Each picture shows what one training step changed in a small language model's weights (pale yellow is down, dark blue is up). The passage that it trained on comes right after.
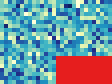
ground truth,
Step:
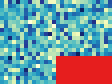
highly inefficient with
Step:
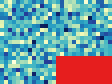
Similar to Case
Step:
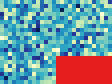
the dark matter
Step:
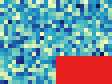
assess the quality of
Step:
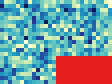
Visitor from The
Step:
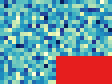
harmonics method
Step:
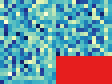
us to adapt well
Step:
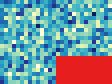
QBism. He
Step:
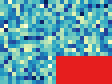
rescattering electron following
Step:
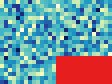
of a contact
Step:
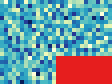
calculation is done with
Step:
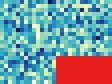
organized as
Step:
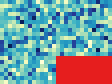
total magnetic moment of zero.
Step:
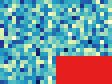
next nearest
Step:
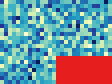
rings as presented
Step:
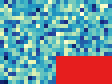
existence of a
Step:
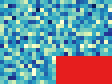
increases double
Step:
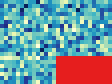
charge $-e$
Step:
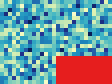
du\w dr
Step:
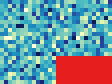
their star particles are
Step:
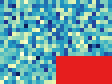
the European
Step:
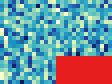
appears inside
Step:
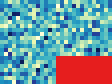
rainy conditions further
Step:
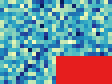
define the error term as
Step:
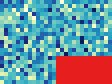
conclusions are given
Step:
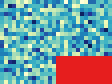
an accuracy of
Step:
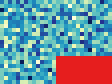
the following Hilbert
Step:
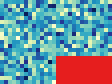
third section. A
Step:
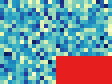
We find these results to be
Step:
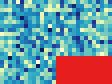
no conflict of
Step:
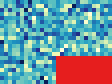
nonlinearities and
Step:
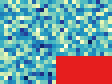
where $I$ is the
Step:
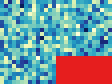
modes of the static
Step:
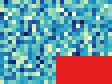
a vacuum can
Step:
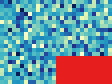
there are only two possible
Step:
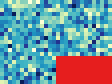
BTFI's design
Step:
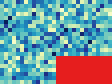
in the following way through
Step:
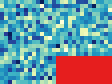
energy increases from 1
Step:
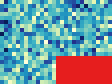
small pockets at
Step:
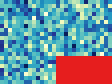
correlations surpass
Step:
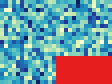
positive, all the
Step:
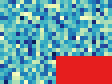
disk starlight
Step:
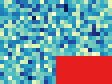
direction from {\it
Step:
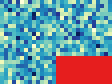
the role of the
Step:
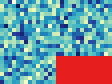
paper, we use the
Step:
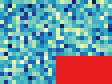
climate prediction
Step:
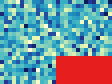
of oligarchic
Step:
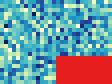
magenta. The
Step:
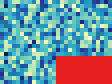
we mentioned
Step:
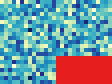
law index $p
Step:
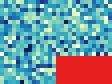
behaviour of $L$.
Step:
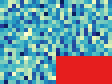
this task was
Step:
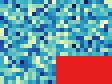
delay of the
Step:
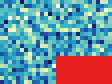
then first tape
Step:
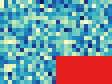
source of the quantum information
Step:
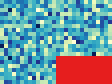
take the form of
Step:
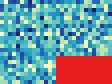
force (gravitational
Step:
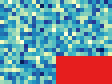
packet given the
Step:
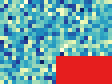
contention, and
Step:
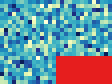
vertical lines indicate the
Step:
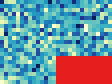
finds supersymmetric
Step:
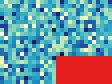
a lot of interest
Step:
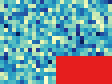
three connections,
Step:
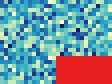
way towards the
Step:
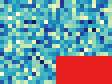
} \begin{document}
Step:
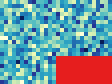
the asymptotic
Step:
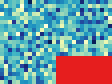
correct} reduced
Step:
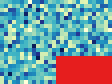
as quantum key distribution and
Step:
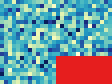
\ot\ detection in
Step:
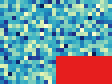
information about sealed
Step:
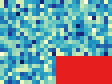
behavior is due to the
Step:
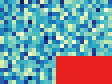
on the brane through
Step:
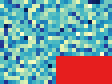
model to be a potential solution
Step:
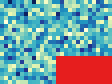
The PSD in
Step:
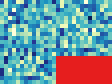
\item Wait
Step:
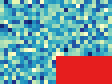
with any normal vector on
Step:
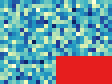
gathered in
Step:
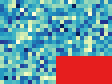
= {Cesari,
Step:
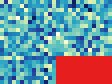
sets of shape
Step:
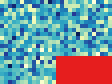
They suggest
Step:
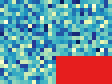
even seamless integrations
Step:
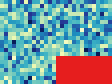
Zhang, Lin
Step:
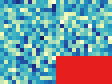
of cores, and the
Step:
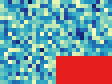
found that the absorption
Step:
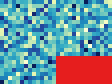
delay amplitude
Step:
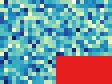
structure in both open and
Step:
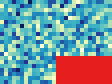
fourth case, ${\cal
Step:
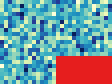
a few comments
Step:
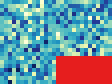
of Dec. 27
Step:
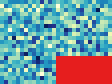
of torque in
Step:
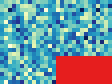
dispersion map
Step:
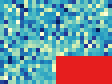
stratification in terms of
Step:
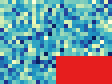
were tested, but
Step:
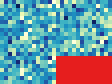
limits were based on the
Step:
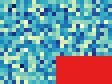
the multi-valley
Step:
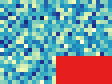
the SWING
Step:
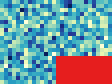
into account that the
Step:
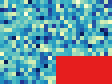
would lead to weaker
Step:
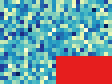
the theoretical value for
